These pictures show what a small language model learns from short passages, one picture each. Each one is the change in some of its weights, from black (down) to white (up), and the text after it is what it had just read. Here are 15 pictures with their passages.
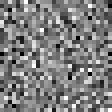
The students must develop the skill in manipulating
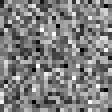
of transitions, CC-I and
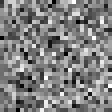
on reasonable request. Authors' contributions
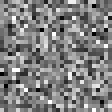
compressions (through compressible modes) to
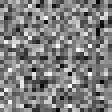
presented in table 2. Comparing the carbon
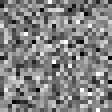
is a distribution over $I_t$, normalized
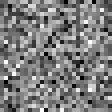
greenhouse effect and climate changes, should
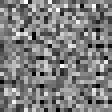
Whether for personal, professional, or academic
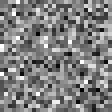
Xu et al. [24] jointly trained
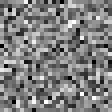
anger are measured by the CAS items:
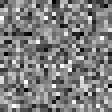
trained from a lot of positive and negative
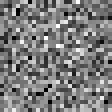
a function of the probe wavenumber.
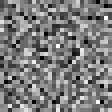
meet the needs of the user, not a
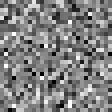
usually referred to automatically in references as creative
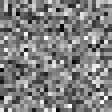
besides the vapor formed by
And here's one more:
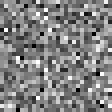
where we expect to see cavities. Under the
